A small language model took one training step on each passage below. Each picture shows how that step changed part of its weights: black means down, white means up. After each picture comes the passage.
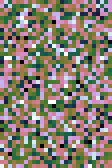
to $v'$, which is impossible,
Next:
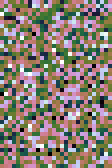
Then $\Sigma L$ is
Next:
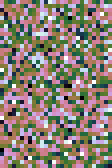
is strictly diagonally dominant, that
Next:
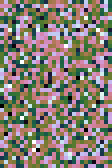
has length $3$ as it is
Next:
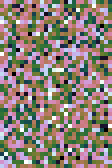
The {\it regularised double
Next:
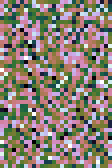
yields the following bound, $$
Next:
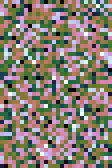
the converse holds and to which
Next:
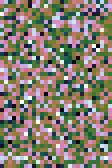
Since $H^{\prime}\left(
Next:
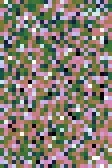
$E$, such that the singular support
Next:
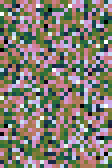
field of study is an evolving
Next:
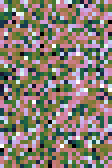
dots) and $P'$
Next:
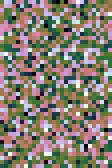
motivates investigating its validity
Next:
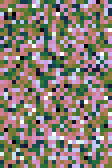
\] By properties A and B,
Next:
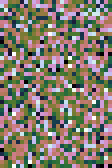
preserves the computable subsets of
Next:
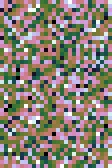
following conditions is equivalent to the integrability
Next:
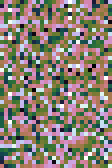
\delta s_2\ \delta
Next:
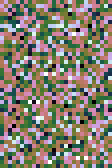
constitutes the generalization of the classical
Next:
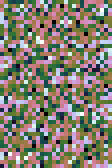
F$ be a left $H$
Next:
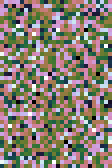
the difference between the solution given by the
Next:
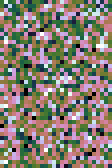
$G\subset H\subset
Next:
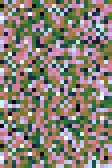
positive real number $r$ such that
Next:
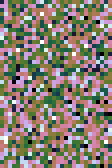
smallest singular value of a one-dimensional
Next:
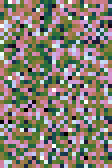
This map does not have a bifurcation parameter
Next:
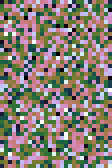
smooth. In a forthcoming
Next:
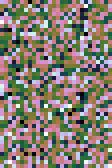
a well-established systems
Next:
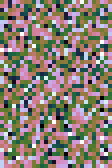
exist and are finite. So, we
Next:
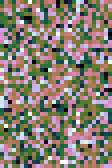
like. We only remind the
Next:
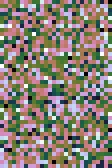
obtaining a new beaded
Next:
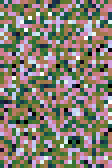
contribution of $X$ to the
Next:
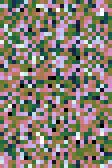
$\Delta$ is said to be
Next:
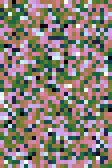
incompressible fluids, is a suitable
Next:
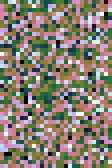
run the dense matrix computations. Future
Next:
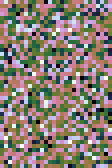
a sum of an odd number and
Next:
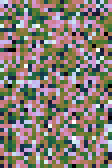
based on the use of Lagrange
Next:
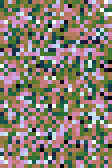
Chen–Nagano gauge
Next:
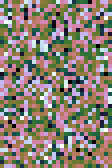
that interpolates infinitely smoothly
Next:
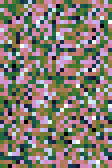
blowup along the ideal. Our Theorem
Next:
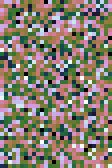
a non-zero function from
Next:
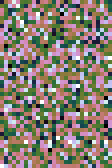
factorization of ${C}^*$. In a
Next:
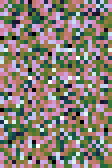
only if $\pi_{\ell}$
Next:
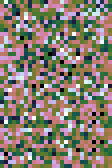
$f+n^\perp$ for
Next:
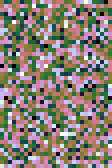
direct summands. We refer to
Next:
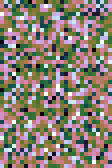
$\gamma ^{G'}\cong\gamma
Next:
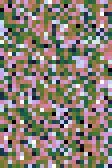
operator between Banach spaces, and let
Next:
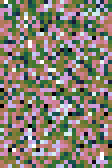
$ \mathcal{Y}$. Assume that
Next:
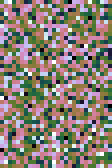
for a braid $\beta$ if it
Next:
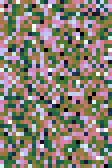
\begin{align*} \nabla
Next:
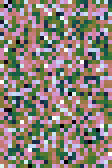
[GR]. {\eightrm
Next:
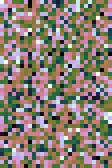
standard in elastoplastic
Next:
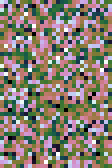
\mu\circ \alpha$. On
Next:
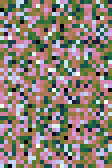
\end{equation} Applying the
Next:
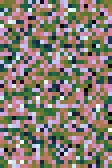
differentiability of the implicit function (see
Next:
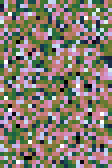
in dimensions $d>1$, but
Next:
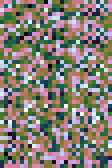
Steel for posing the problem
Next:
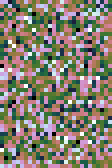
bundle $\xi_H$:
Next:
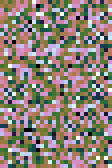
couple compatible} \\ \mbox{de
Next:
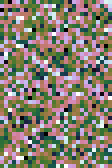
on $\bar a,\Gw$ and
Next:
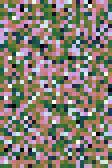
without directly watching it.
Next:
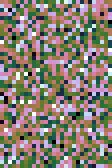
converges to $F$ in
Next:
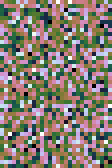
then such a curve also exists in
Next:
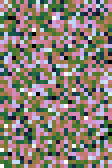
This paper is motivated by the following
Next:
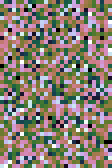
bounded homomorphic image of a free
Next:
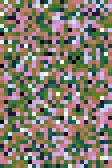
This implies that $H$ is the
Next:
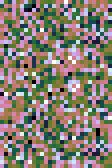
bounded index in $H$. Clearly,
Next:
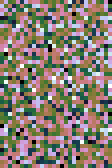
provides the absolute primal gap at
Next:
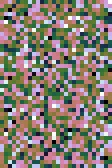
need in the present paper and because these
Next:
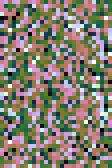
that the overall strategy is much the
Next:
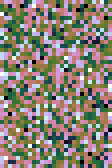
properties of reproducing kernel Hilbert spaces
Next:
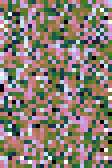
appartient \`a un
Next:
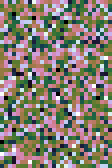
onto $C.$ Next suppose that there
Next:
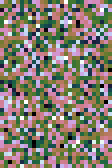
n$ with $k<n$
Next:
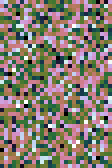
discs with boundary on $K$
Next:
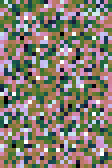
$f_q$ satisfies
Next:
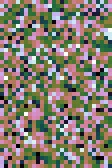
in the loss function represent the following realizations
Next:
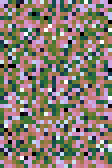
wave maps. to appear.
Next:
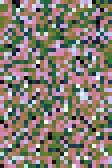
signature of the action is
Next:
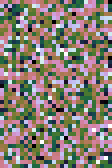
to give the convergence rate of $$
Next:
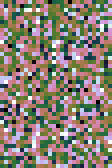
We determine a formula for the
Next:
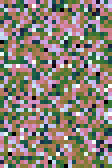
of two wave map systems. Figures
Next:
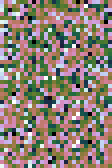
Segre symbol $\sigma$.
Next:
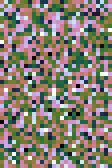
One can prove that $X$ is
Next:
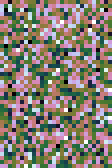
steps. \medskip {\bf Algorithm
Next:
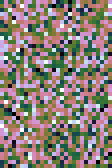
du lemme \ref{lema6}
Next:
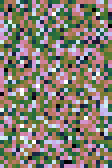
third kind.} \end{enumerate}
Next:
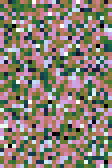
in \cite{TY1}.
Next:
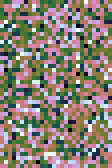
\textbf{The KL property and
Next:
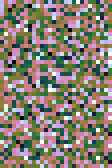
out the aforementioned
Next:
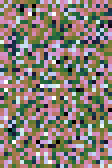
expressed as a linear combination of
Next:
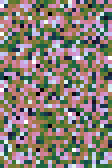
results of the paper motivate readers
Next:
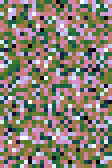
A cut} (proof of lemma
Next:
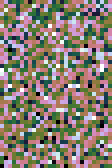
basic set $\mathcal{B}$ of
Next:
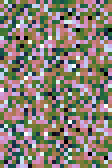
of {\it multiplicative energy} proved the
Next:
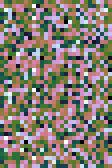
the work of Barles and
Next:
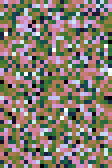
with all vertices from $S$
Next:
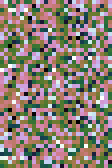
for some } a \in \alpha
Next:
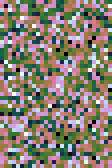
\times C_1 \times
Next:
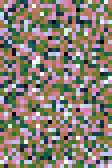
setup, is the probability of it
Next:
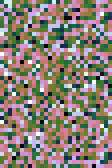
networks that we generated produce similar
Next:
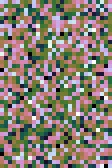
because ghost components vanish.
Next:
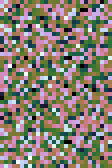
can be selected if it generates a
